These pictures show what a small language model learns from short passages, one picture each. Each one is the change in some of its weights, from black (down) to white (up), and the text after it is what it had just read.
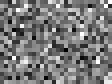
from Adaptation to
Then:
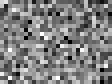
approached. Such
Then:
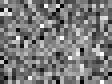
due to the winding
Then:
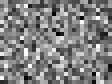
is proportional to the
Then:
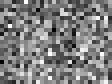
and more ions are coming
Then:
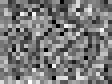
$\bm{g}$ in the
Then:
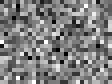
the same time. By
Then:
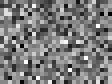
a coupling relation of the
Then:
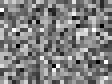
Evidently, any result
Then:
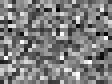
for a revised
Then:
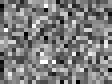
by sloshing
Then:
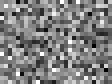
3. Reproduced with
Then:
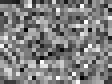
technique to choose the
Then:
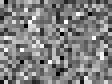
hierarchy, with
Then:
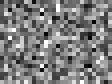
can be illustrated by
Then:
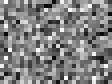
\langle n_{\bf i
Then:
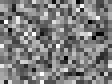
a general two-orbital
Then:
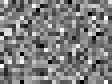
di, dj, dk
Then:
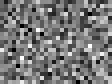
cities that were not previously
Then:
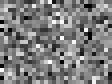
the nanofiber
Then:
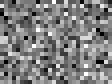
NV centers, but there
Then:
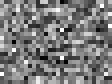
front wheels of
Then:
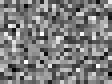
and Earth. A
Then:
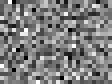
rotations for QAM
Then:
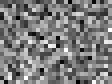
Grant" or other
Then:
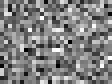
are shown in figure
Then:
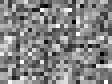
we find a linear equation for
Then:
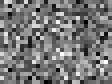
immunological studies, their
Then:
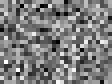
the Part, Stock,
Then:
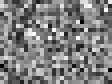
rate conversion from 96
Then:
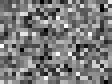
social interaction.
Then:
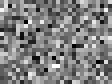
In the extreme case,
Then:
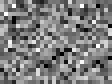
relation between a pair of
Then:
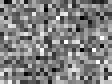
interaction ($\eta =
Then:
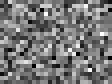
of Obstetrics
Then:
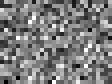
help to reduce the
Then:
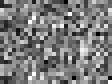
help to guide
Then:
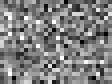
element case (the red
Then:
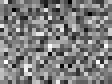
RSD pH of the
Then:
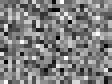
girls; 3.
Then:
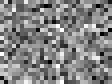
we obtain \begin{eqnarray}
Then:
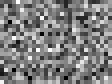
resistor ladder
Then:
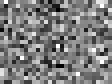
the Swiss National
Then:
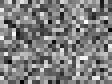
strong {\it narrow}
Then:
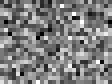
took a first step:
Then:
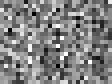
By using these four fields
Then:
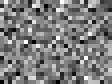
cm and a rod
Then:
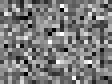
interest for mechanical analysis is
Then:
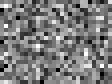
results and approved the final
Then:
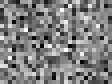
though it is much
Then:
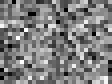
Our framework uses
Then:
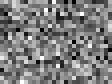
seen in Figs.
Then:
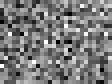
same for both cases. In
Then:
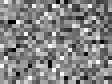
the mean value functional of
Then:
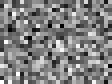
always conserve
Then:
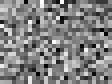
finally displayed
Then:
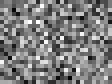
the impact parameter. This may
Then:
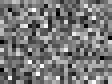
investors, post
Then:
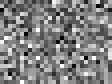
of this fact, it is
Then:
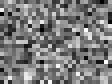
build trust,
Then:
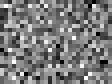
given its tendency to the
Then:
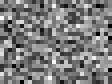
sum of these two contributions and
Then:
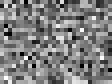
fit is given by the
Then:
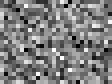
no 2 in figure 3
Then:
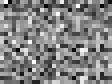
$s \subseteq
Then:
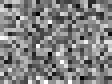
gravitational wave
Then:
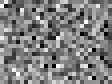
more than 50 mm is
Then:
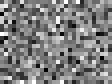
discussion, we mainly focus
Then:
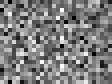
for all the $D!$
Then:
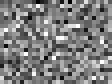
transmission in the operating
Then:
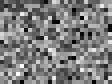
in semantic similarity
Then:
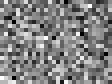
the number of substeps is
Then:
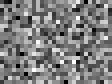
why, Unit
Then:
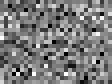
(see Table 7 in
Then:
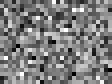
and significantly reduce the time
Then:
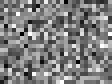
used for customer
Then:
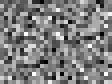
which we will use later.
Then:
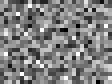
reported findings. To
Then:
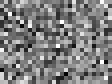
Through a confluence of
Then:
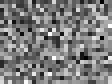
since, once used in its
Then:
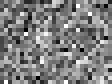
of If blockade during
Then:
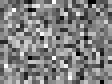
impact on the EL
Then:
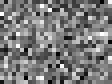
in the prevalence of
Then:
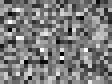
thermal gluons
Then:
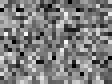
If the relation between the
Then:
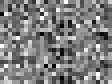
are generally assumed to be
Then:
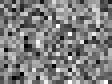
and validation split
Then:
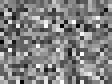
real-time, as shown in
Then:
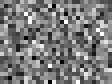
$\Gamma_{ph}$, grows
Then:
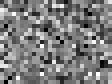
It was administered to
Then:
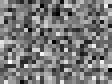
tables, adding and
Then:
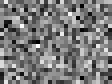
not have undergone the
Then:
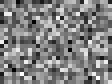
choice of theory. The
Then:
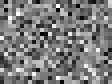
at the university, the
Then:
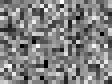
EP1 and EP2
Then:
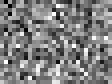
However, convergence is
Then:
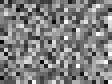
the signal mode at any
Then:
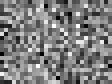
corpora due to limited
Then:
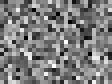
velocities which are indicated by
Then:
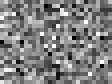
form as $Q_C$
